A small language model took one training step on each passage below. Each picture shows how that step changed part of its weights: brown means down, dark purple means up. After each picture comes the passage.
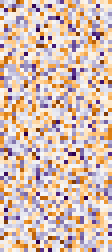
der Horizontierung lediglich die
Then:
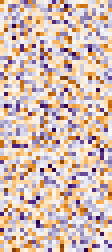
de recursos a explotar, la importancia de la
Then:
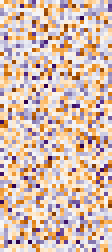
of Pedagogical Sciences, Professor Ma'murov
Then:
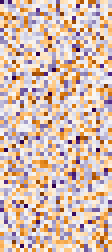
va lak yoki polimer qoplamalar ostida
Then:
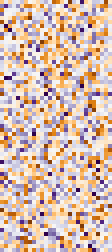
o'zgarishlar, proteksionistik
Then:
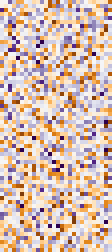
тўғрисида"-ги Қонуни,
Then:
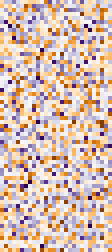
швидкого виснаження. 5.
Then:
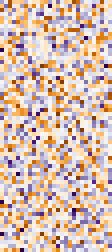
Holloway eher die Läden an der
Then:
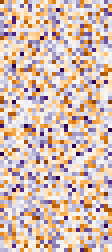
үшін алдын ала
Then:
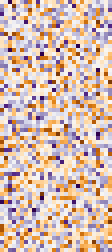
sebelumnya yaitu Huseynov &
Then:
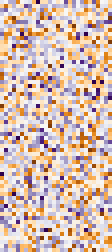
conforme a Figura 1, quando perguntados
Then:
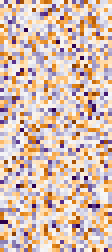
tasviriy yozuvida ham ranglar va
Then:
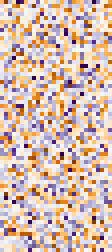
dirent-ils, trois choses. La
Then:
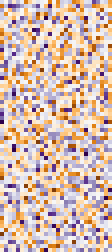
P. S., BRUNO A.,
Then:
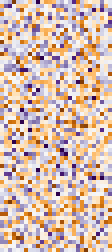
ATTENDANT DALAM
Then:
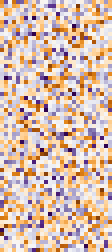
de cuna para ayudar a dormir a
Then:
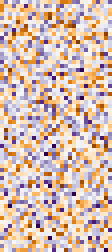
- халқ ўйинларини ташкил қилиш учун қулай
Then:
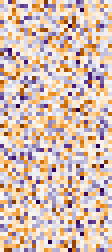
canales de un mismo instrumento en función del
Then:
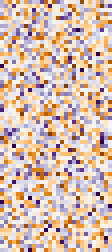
parçalanmasına, binlerce insanın
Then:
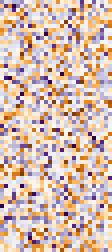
ekilgan variantda 1 tup
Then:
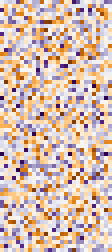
normal va uzluksiz ishlashini
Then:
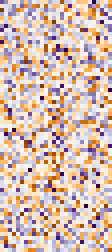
eine Bewegungsaufforderung, wird
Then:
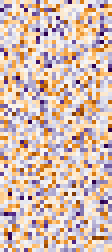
comunicação. Segundo Luiz Alberto
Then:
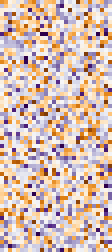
in het proces, de mate waarin output
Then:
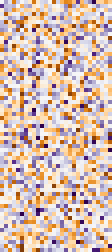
Москва: МВШМ МВД
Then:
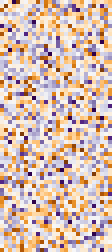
nechog'li daxldorligi, shu
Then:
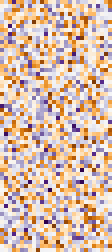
caserna, mas de prestigiar uma
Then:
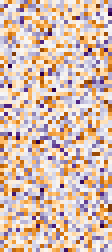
era espelhado. E aí tem uma
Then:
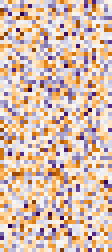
при развертывании Вооруженных
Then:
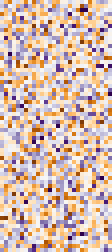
смеси; l, L – длина и
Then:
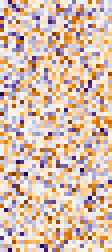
POSSIBILITIES OF FORMATION
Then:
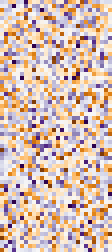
biologiya fənninə maraq
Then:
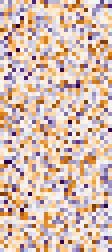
yorib, qadimiy Uzboy
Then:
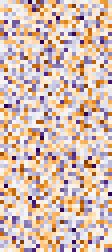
g'alati qarab. Shavkat
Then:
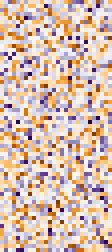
agravos e promoção e recuperação
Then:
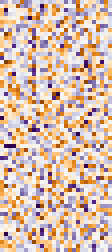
qizi XALQARO MOLIYAVIY
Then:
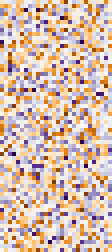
– с точностью дублировал сам
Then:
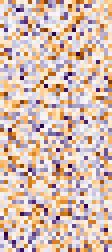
educativos tanto por su valor, como por su valor de
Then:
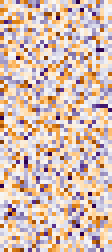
as sessões e avaliações e foram
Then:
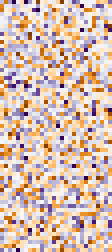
so'zlar: xalq diplomatiya,
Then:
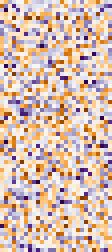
профессор А.М. Хайдаров доктор
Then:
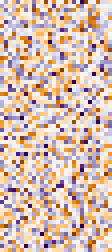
va sharoitlarni yaratishimiz kerak. Bunda,
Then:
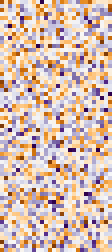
с кустарничками и сосной.
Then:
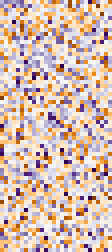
Ушбу Мақолада Ўрта Осиё
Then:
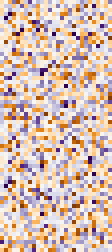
rivojlanar ekan, chidamlilik va kuch esa
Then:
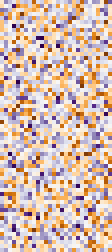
ega ekanligi kuzatildi.
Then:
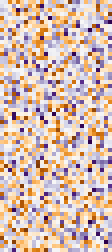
actividades primarias –agricultura,
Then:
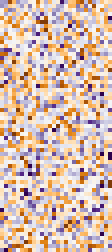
Estado de Mato Grosso. Esta região,
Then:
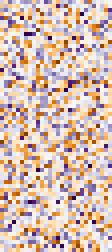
pocos investigadores. Una realidad que,
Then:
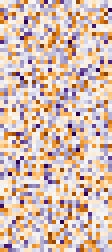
Colle (2006), douze entretiens
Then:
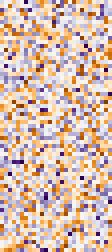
sont-elles encore sûres ? Tout
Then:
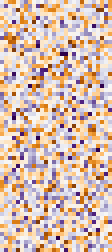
fanlar doktori, professor (AQSH)
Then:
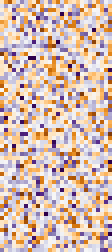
pena, nada mais é, que a
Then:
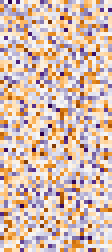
MILLIY VA UMUMBASHARIY
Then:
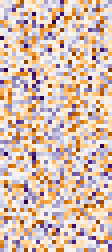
Form von Deployment Artifacts
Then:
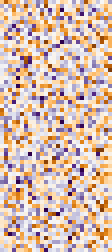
ekologik jihatdan mumkin emasligini ko'rsatadi.
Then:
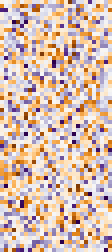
*Erciyes İletişim Dergisi*,
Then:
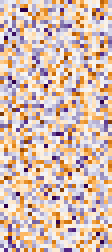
J. (2005). Alcance y sentido de la
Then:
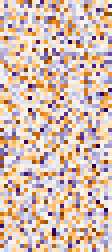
зернових культур. – Природничі
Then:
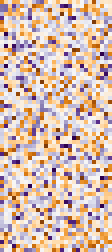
essas ferramentas tecnológicas enquanto possibilidades
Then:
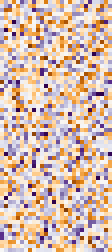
kilonensis* FRT-12,
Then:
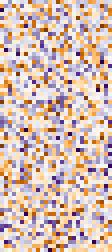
im Wasser sinken. - d weil das
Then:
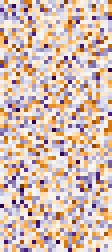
nyugdíjasok ingyenes
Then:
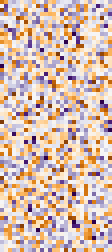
Cisco packet tracer dasturida
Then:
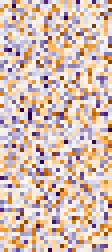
nun A eine Banach- $*$
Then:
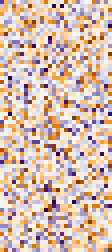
from the urinary tract: association of
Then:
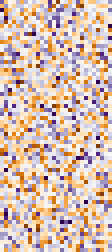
*Likert*, dada por el hecho de
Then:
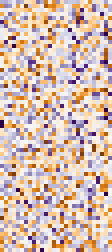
мутлақо яроқсиз ҳолга
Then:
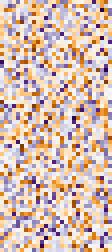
курс, читанный в
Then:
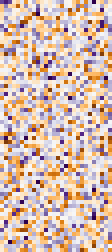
الإسلاميون، وهم
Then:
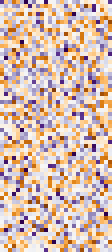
boyitishga qaratilgan barcha tadbirlar
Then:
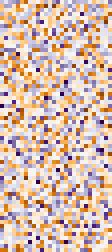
безпеки у світі. До
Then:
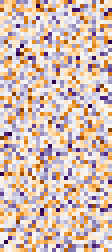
siapa saja, termasuk anak
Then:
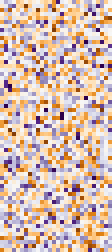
en el diagrama de Nyquist de
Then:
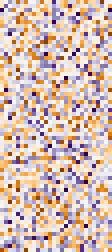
pohyb určuje vedomý
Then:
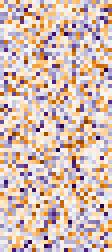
management mechanism, socio-economic
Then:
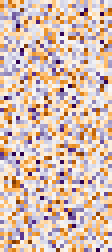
Opståen var formålet at
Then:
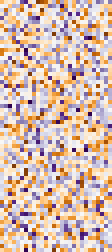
los casos (544 mensajes) aparecen
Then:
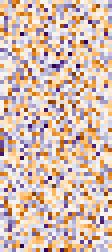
яшаш майдони ва сантехник
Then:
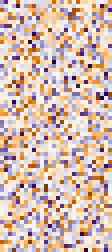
Оның білімділігі мен
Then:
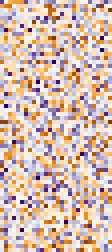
des Workflows überprüft werden
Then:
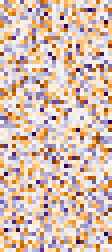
Konstitusi dapat berdampak langsung
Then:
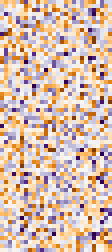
Mahmutaliyev, I. V.
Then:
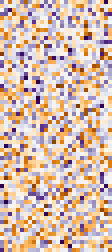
bilimlarini mustaqil qo'llay oladigan vaziyatlarini
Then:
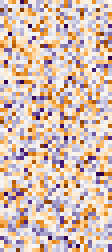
portfeli sifatiga bevosita
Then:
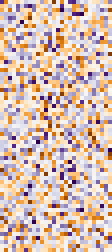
- gazlamalarga maxsus tarkib
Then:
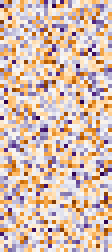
ҳам бажараяди. Сақлашда
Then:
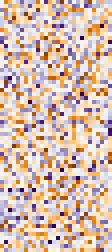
importante si on prend en considération la
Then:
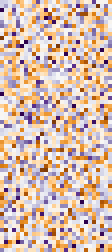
im Einzelhandel und Kauffrau im
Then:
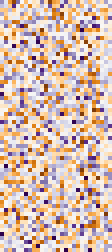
shakllantirishga ham yordam beradi. Bu o'yinda
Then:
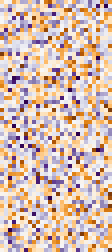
are provided for enhancing
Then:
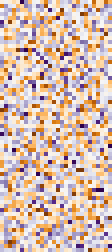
Türkiye'de ferdiliğe verilen önem
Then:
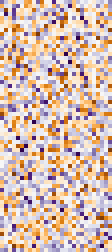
Barreto; *Vencidos e
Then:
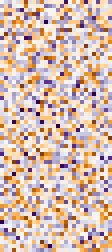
Rule-Oriented Data System
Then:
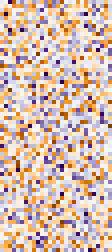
tadbirkorlik orqali aholi daromadlarini
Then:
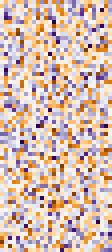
gektardan ziyod maydonda
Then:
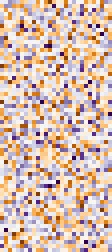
с другой – его исходная культура во
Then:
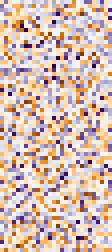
глибині 10 см – 2°.
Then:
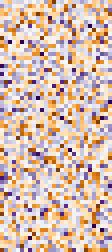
окраске крыльев новый вид
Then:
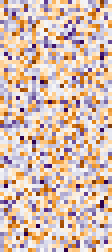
Grek-Latin düşüncesinin rasyonel
